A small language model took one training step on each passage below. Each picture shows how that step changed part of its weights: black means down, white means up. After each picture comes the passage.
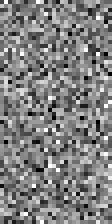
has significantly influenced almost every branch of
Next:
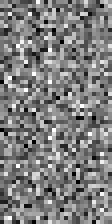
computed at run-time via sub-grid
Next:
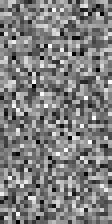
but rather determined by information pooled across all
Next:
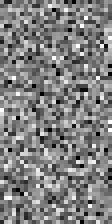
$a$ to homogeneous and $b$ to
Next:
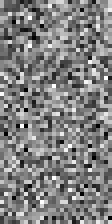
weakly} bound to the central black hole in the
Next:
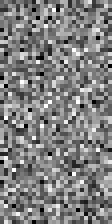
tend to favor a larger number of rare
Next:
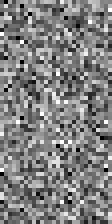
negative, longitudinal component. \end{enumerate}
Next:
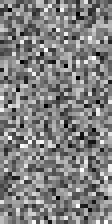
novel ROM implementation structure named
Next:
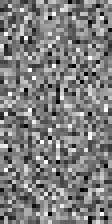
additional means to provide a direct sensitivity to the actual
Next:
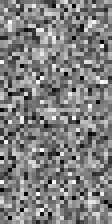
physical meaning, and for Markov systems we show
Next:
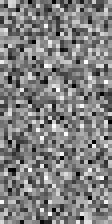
\caption{Demographic distributions:
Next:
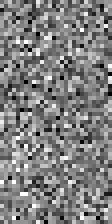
correction which must be applied to the $\tau$
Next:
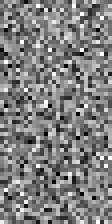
a sextupole-like field component.
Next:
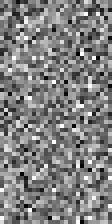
when moving away from the A point along the
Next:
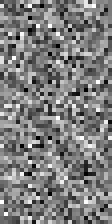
\begin{tabular}{lccc} \hline
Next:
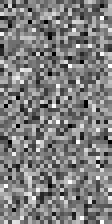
The eigenenergy of this Hamiltonian is $
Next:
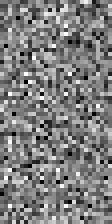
showed that this framework can incorporate decision
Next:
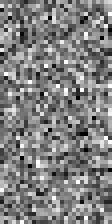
of anti-Semitic post detection.
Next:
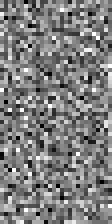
string length $l_{string}$, results from the
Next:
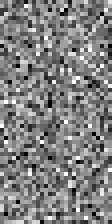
time interval $T$ and calculating the gravity as
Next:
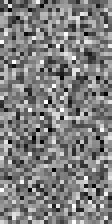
shows the time evolution of the daughter
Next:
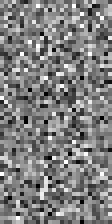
a period of thirty days. The
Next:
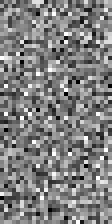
sample that is not contaminated with
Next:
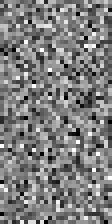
better than the autoencoder baseline. This result
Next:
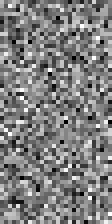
\midrule Step, samples, and intervals
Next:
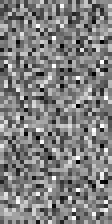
testing and implementing remarkable protocols such as
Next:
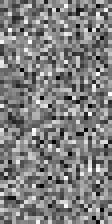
still correspond to the well known interactions. But as
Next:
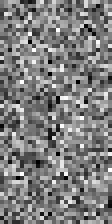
either the $\boldsymbol{E}$ or Bell
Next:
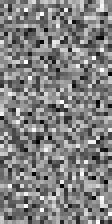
vector. \item[4.] Set
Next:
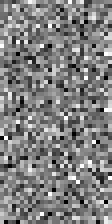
partition functions: \begin{equation}
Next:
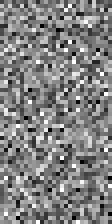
a very low level of tensor perturbations, which can
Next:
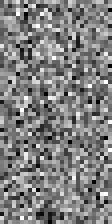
$a\rightarrow \mu\mu$} This
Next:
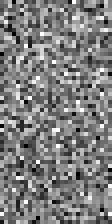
/\epsilon^2$ when $\epsilon
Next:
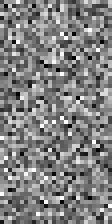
High-Risk AI | AI with significant potential
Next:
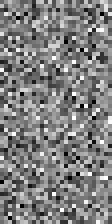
mechanisms or potential gradients within the channel structure, a
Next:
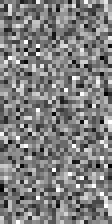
analyzing the rates of energy decrease in the
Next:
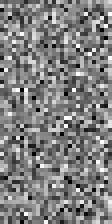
of potential interactions that gain importance at low beam
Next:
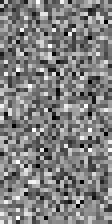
is shown for $k = 2$. Due to
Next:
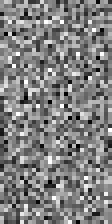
Sahijpal (2020) recently developed
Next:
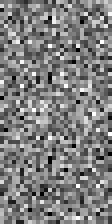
of one another. %Additionally,
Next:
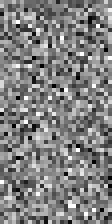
optical thickness $b=0.5$
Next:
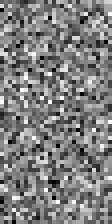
of latent classes. This provides a flexible
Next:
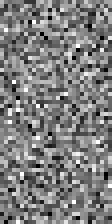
non-electoral year and between a set
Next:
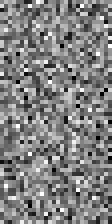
propagated through time using periastron
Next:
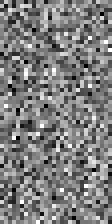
case contains increasing of the distance, the perturbative treatment
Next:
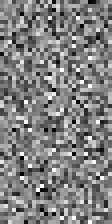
with conventional schemes, showing its potential for
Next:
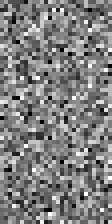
region is evident. On the vertical axis the
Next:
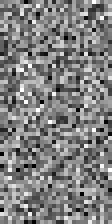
the same frequency distortion, separating these contributions
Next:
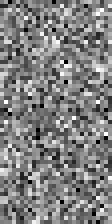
or comma-separated variable
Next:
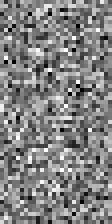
SEC1 form for compactness. \noindent
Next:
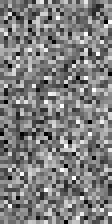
on Intel GPUs, we focus on the
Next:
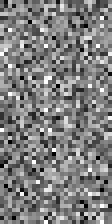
We have tested devices for which the electrodes
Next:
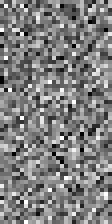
D. V. Arnold,
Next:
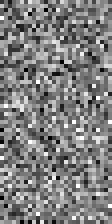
event horizon is also a Killing horizon.
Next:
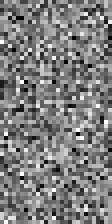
in the plane, $k_x$ and
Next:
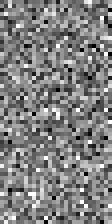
These rearrangements are indicated by the
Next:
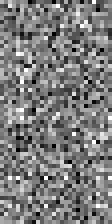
\label{sec: Qualitative
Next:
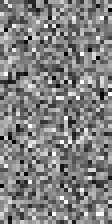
following equation: \begin{equation}
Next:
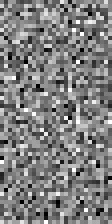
and $\chi_{exp}$ ignoring certain errors
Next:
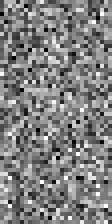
may still wish to retain these as part
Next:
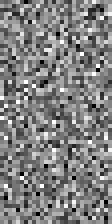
the field such as its clustering, noise,
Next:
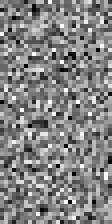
strength is between 20 and 40 G at a distance
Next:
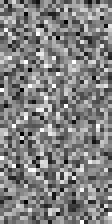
model. This is then estimated in accordance
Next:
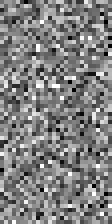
stage, we compress the MOT by
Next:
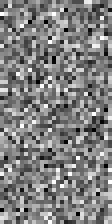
This means that the results of the one-step
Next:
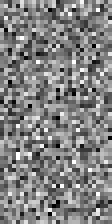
a(t)\delta^a_i ,
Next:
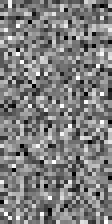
For example, the physics of a particle moving inside
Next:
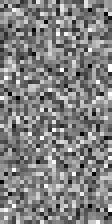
BiFeO$_3$, we present a
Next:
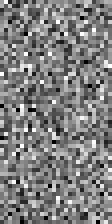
binding energy of $0.973$
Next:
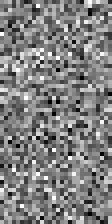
QCD have a different meaning. One can find,
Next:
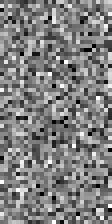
of Ghew-Mandelstam
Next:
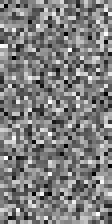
trend emerges in both subplots: optimized
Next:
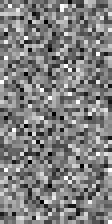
Co are exactly in the middle line (red)
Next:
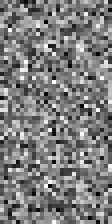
harmonics $F_2$ of the
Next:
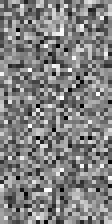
its findings back to the receiver, which in
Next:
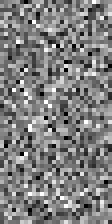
the semiconductor that plays an important role for
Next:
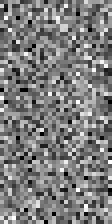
savings in the computational cost. %
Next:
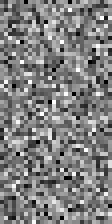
we briefly review basic features of intergalactic electromagnetic
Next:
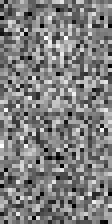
$a\times b\times c$
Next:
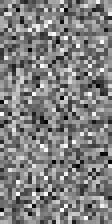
which becomes a major bottleneck in the
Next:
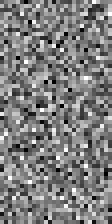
the bubbles. In this
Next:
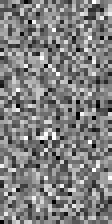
the athlete-specific interaction with each
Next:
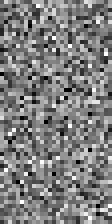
interests The authors declare that they have no
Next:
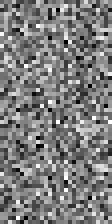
training set. This scenario requires further investigation.
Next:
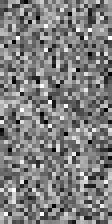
these pulsars, applying the method of
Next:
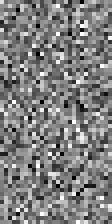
\equiv \sigma_{x,y}\otimes
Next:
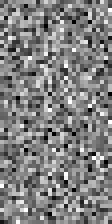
case. \section{Conclusion}
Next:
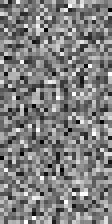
at $z=0$. We also investigate the
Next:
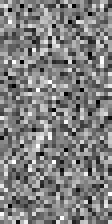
non-polarized and polarized states. In the transition
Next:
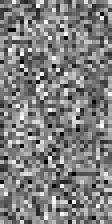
various fields and disciplines, each with
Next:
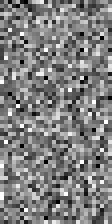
circles, transitions between them by arrows, denoted
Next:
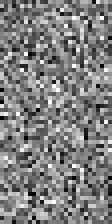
point, i.e., the space closest
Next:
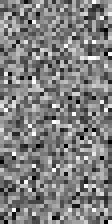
the interfaces and lead to the generation of
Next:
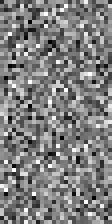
mention some interesting works concerning the study of
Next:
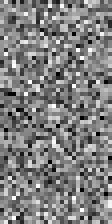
KeV and a hardware threshold of 2-4
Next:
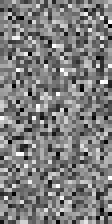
in Poincar\'e invariant quantum mechanics
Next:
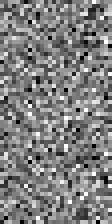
the course of the time. The duration of any
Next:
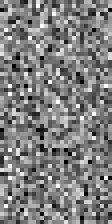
behavioral profile (e.g., when I
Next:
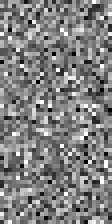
the CPUs was used, but not newer
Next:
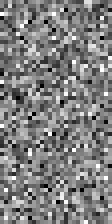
This can be useful in some contexts, but
